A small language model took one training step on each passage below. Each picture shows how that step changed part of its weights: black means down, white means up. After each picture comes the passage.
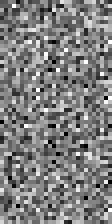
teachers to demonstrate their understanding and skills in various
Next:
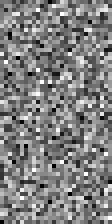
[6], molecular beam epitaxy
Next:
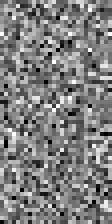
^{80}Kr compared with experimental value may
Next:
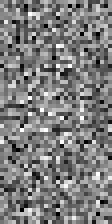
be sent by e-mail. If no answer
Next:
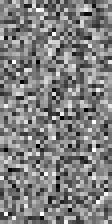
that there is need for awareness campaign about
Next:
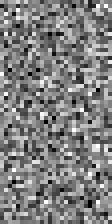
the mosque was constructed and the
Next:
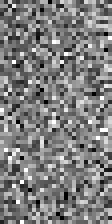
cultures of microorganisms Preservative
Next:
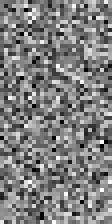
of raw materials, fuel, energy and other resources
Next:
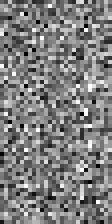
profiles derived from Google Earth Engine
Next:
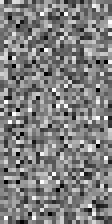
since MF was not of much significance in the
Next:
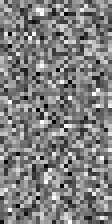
3-pH and temperature of 50°C
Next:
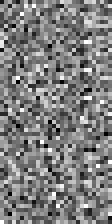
lot of time and costs. The most diverse methods
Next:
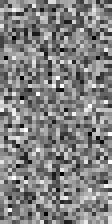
Conclusion: Overall, the HBM
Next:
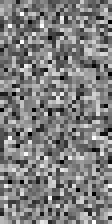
as total harmonic distortion. In order to
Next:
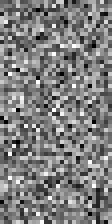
items relating o ‘Current Asset’
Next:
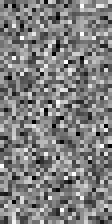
Luther King Jr.'s
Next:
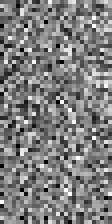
intermolecular interaction by acoustic properties of
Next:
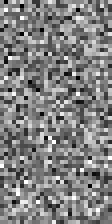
of floor area. All these may be
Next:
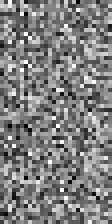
biggest recycling machine: it recycles
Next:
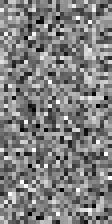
Zhilong's imagery provides a
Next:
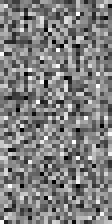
observational analytical molecular neuropharmacological
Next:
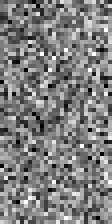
conducted after institutional ethical committee approval.
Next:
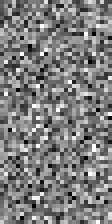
more on social media. On one hand,
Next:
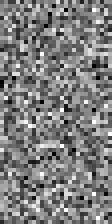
arrived at through multi-stage sampling
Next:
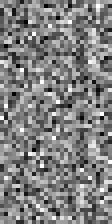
fast neutrons, as compared to thermal
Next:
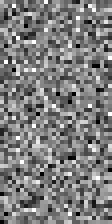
sustained hard-work a self analysis helps to
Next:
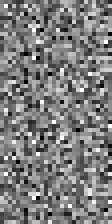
regression analysis, to explore the predictive strength between
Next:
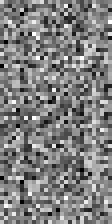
collaboration with the WWF – on the development
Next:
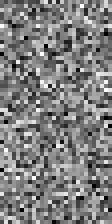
College Hospital and Research Centre, Trichy,
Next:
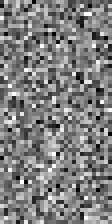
is inclination of the normal to the
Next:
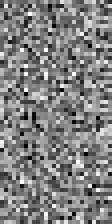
the physical and emotional struggles of the
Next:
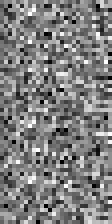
impede the internal labour market mobility of
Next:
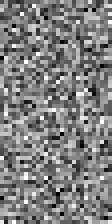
sensitivity, and high specificity, this study presents
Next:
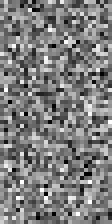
Success of mineral trioxide aggregate
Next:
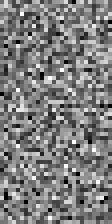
and boost vitality, it has
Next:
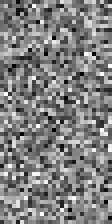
negative predictive values (NPV) above
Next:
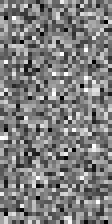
Analysis of the Surface Fibrillatory
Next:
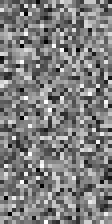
general structure was outlined at a preparatory
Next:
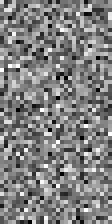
is the time to do so: not only does
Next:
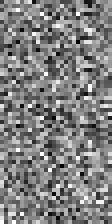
sources accurately and consistently. Thus, the two
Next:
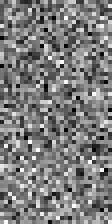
2004, celebrating the uploading
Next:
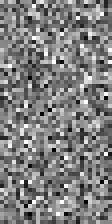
considers international oil deals to move KRI
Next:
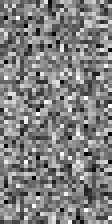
as one of the main drivers of export
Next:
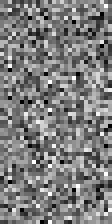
medicinal drugs, food or nutritional
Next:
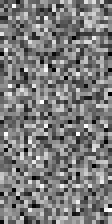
students from committing violence, and regulate systematic
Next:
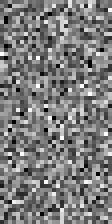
complexes on CN activity was examined using physiological
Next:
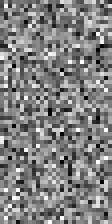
the Problem The adolescents of today are
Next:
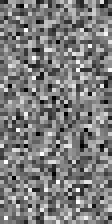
done, by including expert judges with experience in
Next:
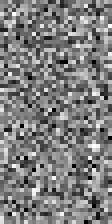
retinopathy who exhibited Roth
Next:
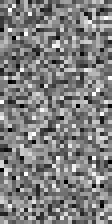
ensembles, and audio immersion,
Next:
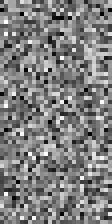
a distributed cluster of shared memory multicores.
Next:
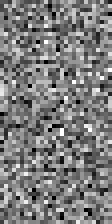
as both the inspirational talk and workshop on
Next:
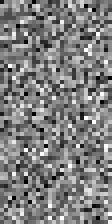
survey was carried out in 15 villages distributed
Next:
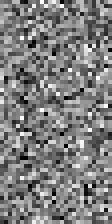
Keshavayya J, *J
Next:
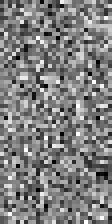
to the horizontal, a housing mounted
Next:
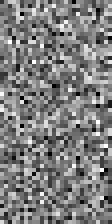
swimming facilities, experiences, and
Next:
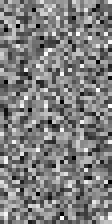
was concluded to be a profitable household enterprise.
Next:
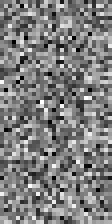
a strong consensus among residents of the studied
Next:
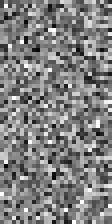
the grid for a year. The lowest injected
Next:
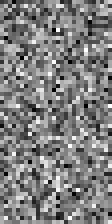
body condition and udder health of
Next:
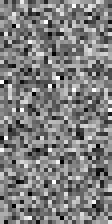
the lord-lieutenant,
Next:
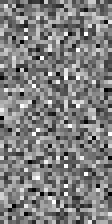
or ISSN-L enables collocation or
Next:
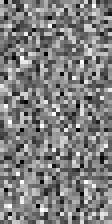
control group (acrylic resin without the addition
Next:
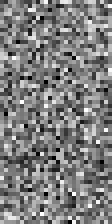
and Chen (2004) investigated how quality
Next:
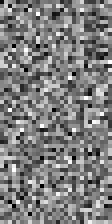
-Fe phase in the sample, with a higher
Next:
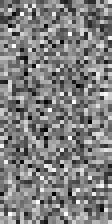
range 90–200°. This clearly indicates the
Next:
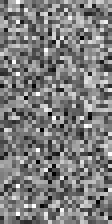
testing is conducted through the trial of teachers and
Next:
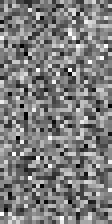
and S4), compared to the monocrop
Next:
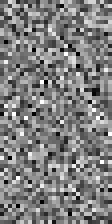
common are electrical-based tactile sensors,
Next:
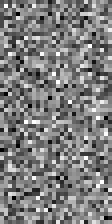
with existing strengths, weaknesses, and
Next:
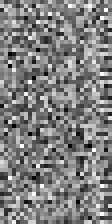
security through the development of uranium
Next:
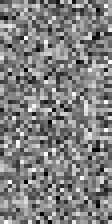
queries addressing a particular subset are stored
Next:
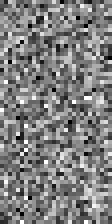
This helps to reduce employee’s exposure to
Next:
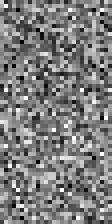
*The SAGE handbook of qualitative data
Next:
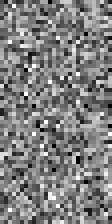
communities cooperation in economic and other fields are considered in
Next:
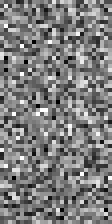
Counseling Movement, it can be
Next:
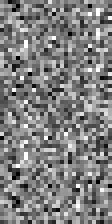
researchers limits phraseological unities to
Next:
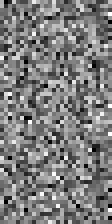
larger than 5 cm are considered more correlated with
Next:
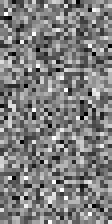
produce fibrosis and lung cancer. Also
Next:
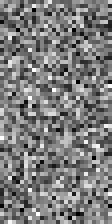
reproduction. The term "demography"
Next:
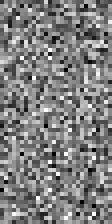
and ethics/legal experts during
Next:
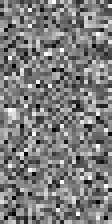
The propagation characteristics were studied in all these regions
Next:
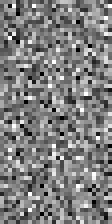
not perform such an exhaustive parameter tuning
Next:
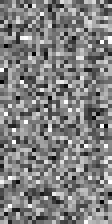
in Ukraine and EU countries; 3)
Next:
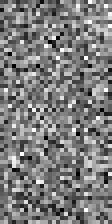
studied to improve the economic efficiency of textile
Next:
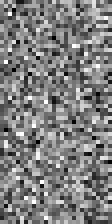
store these in a locally curated cloud system
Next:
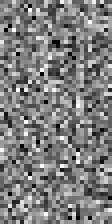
and 1.3% in the general population.
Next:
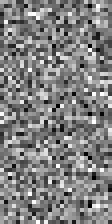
shed by the half-span wing
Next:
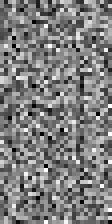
been depicted by policy-makers as projects of
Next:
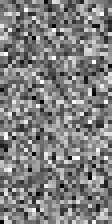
seed tanks of combine harvesters
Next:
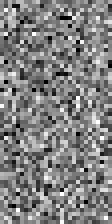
channel realizations of CM8. The
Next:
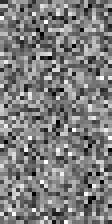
*Natural Products Isolation*.
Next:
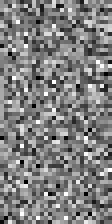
However, workforce reduction continues to be a
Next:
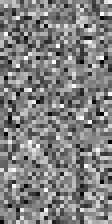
human life hence, learning is a continuous process.
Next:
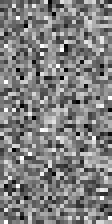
as initiatives and suggestions of the citizens from
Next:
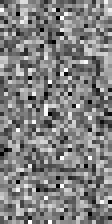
to foster consistency and ease of use
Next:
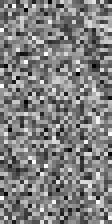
information is not made openly available to inform
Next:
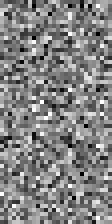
of the Lm of female. d. The
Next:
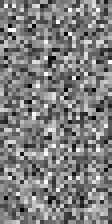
Writing - review & editing,
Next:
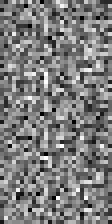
a mandate to be involved in scholarly issues of
